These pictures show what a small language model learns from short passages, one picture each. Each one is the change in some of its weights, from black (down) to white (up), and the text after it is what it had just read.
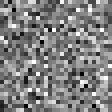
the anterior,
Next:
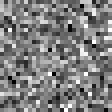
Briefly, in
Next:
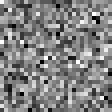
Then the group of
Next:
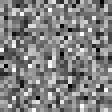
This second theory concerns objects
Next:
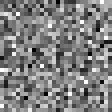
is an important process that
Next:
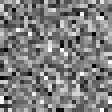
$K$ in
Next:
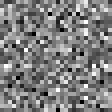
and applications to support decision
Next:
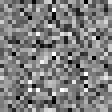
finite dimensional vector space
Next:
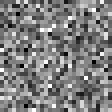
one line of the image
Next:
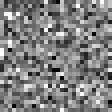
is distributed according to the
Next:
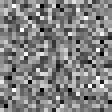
formula (\cite[Theorem
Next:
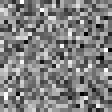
by graduation
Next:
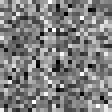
the last peak vertex of
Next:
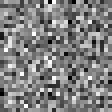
apartments as suitable
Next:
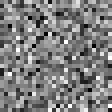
different approximations. As
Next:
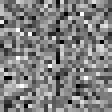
of $V$ and
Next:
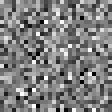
an attack-type
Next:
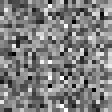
driving in a
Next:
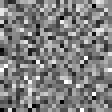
of research in the private
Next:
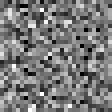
control strategies employed by
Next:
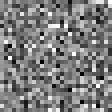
6 Conclusion In this
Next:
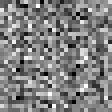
systems introduces new
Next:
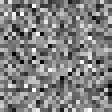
Review This section covers
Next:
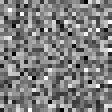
These running parameters,
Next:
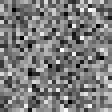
the linear space defined in
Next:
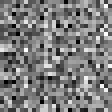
convergence result for the
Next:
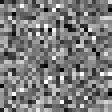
a sequence of random functions
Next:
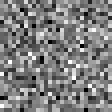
are left with \noindent
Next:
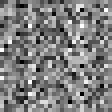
ethics review procedures.
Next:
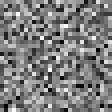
we check Claim
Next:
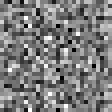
SME performance. Data
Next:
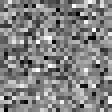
use $PPV$
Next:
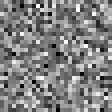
enables us to prove
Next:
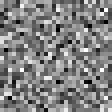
and surgical
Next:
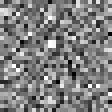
technology during run time.
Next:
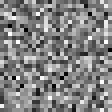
follows. One reduces the
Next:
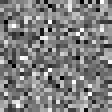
the Claim. By
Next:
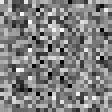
The flexible structural
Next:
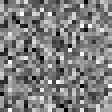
% with total contain
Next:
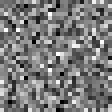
Table S1), a
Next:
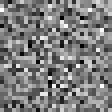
in the literature, see
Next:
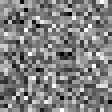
an inventory control
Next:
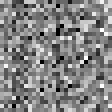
present research is the case
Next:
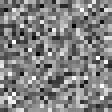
uncertain Set was
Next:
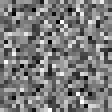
if and only if
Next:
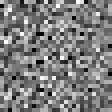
susceptible to the
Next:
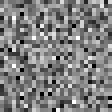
sounds as being
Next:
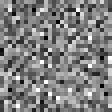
if we introduce, following
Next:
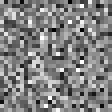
This dataset only includes 5
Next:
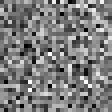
the following elements generating a
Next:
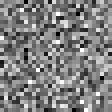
Images were
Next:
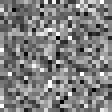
the projection matrices of the
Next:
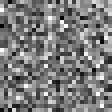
in which the contact network
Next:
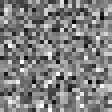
drift coefficient is
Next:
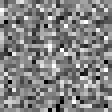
and rhythm in
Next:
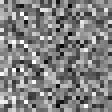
Case Report and
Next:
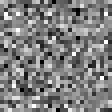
predicted $PEF
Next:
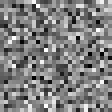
promised freedom and
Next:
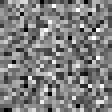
dry plants, only
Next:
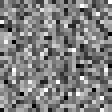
choice of heating
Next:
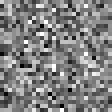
coarsely powdered and
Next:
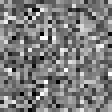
contradicting the uniqueness of
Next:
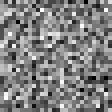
% Activate to
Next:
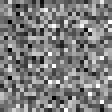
Algorithm 1, written
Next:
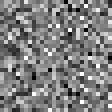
household even though they
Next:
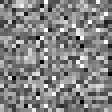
exhibited the highest
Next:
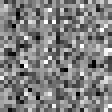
global maximum point of
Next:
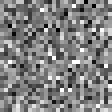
is {\em invariant by
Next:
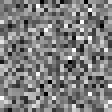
setting, the connection between
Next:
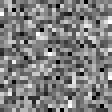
admissible group, let
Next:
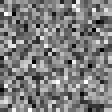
pulses, followed
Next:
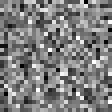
any of those classes could
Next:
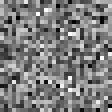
H when the species
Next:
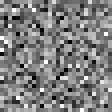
symmetry of star bodies in
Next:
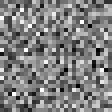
order of reactivity
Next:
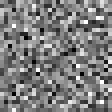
AS, and
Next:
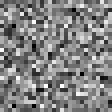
diagram of the proposed
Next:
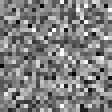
comfortable to be
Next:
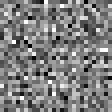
isomorphic to itself conjugated
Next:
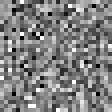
on the ambient space
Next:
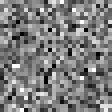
its cosine
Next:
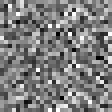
DSGC with
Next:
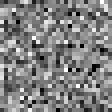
function.} The proposed method
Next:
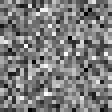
figure 14 but for
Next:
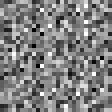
and abundance of
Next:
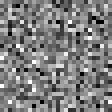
Finally, we conclude our
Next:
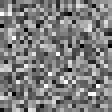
group to try to
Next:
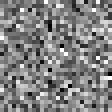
in the Arctic
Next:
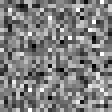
who are of a different
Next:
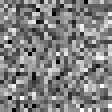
triple of Seifert
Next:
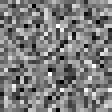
pile of boxes
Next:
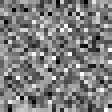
(II), described
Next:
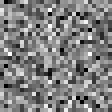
and Innovation Systems
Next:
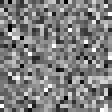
terms of the Fourier components
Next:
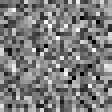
industry [7].
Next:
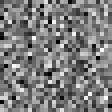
the scores obtained from
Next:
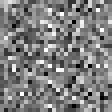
from creamy white
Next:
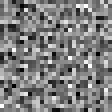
basic problem, as
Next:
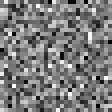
a literal translation,
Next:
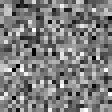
physically through hydrogen
